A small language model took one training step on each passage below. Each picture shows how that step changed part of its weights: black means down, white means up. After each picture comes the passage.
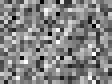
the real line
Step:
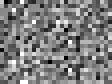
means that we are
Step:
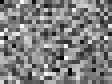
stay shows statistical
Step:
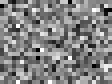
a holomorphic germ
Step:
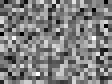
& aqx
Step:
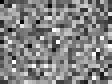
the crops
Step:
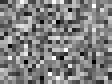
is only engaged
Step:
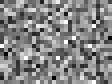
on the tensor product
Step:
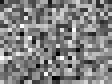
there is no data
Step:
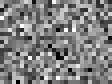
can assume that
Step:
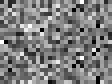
the manufacturing of various
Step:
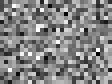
between the proposed
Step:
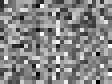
particularly its main
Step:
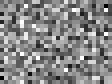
In this section we
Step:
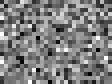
were considered in
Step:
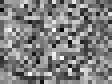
employed women experience more
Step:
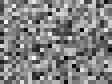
this paper the following
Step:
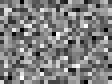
of Lie groupoids
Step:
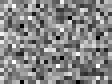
method. Sprint
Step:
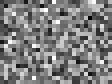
bin counts
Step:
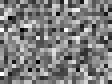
and duality theorems are
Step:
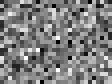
strength due to stress
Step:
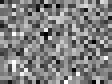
(8) fixed
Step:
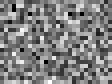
moon were often
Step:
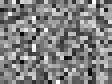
likelihood estimation to
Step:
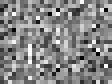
frame the writing as
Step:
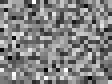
beta source.
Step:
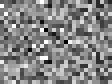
Investigation of
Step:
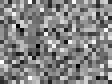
that in equation
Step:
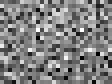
financial performance from different
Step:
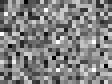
and (in
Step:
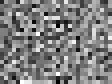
we note that,
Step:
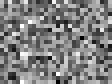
we need to
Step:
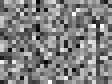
(average change
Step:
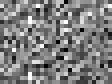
as close as possible
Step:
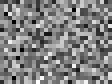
DH Lines
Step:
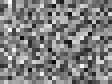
wanted readers
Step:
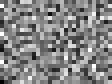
mean differences in
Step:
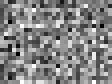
out to be the
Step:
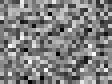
Participants were
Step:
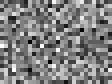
which have varying
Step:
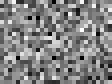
the test functions}
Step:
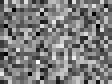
\Gamma, \
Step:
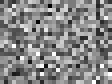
the remaining plates
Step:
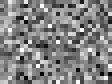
hybrid AI framework for
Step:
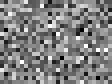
potential administrative
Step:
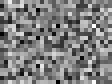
afflicted by
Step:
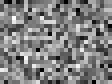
the parameter space.
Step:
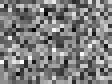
ref. ¹
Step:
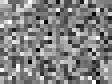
the elliptic PDE
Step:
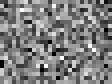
node 'S'
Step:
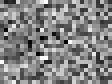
Information about users
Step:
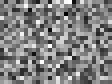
some way, and
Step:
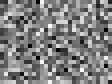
National University,
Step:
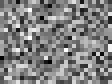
ROUND 1
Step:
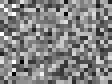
in combination with
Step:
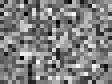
is compact, then
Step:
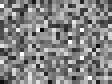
of AI in the
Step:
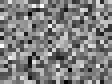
have been implementing
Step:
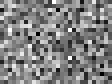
one call to the
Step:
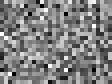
insulin resistance
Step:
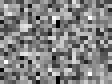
is equivalent to
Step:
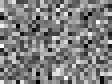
when Assumption
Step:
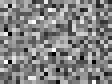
monetary cost
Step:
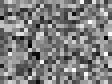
life, leading us
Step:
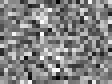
not obviously a
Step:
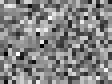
biharmonic submanifolds
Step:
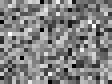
real part of
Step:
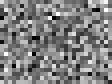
term cosmetic
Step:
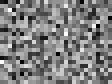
and Merkes
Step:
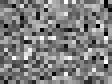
$\Gamma$ is
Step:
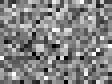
the major cities.
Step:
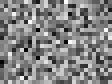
links in elastic
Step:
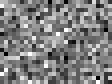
definition of the tangent
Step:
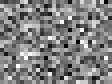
and DPS is
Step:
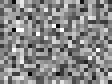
confined their
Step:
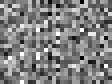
of the research results
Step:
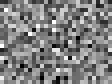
field may play
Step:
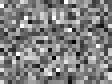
follows: an initial
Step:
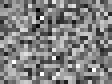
is suitable for some
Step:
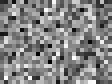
the `walk
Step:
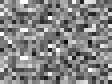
on HIV patients
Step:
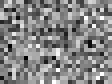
to be a quite
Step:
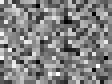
Fourier Transform
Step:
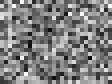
reason for using
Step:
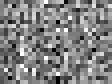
Then we obtain;
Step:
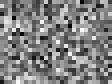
sieve for
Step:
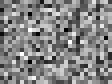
transforms the
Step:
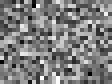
is discrete,
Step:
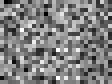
$$ and therefore $$
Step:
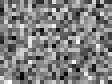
these communities to
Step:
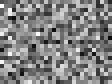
and coaching
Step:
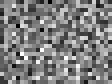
case, the
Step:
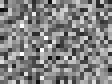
thinking can limit the
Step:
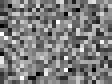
in Case 1,
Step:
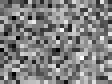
which we are going
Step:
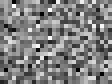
a different method,
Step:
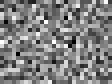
muons. The
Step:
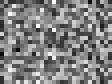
com cada
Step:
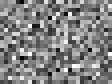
with bounded rank.}
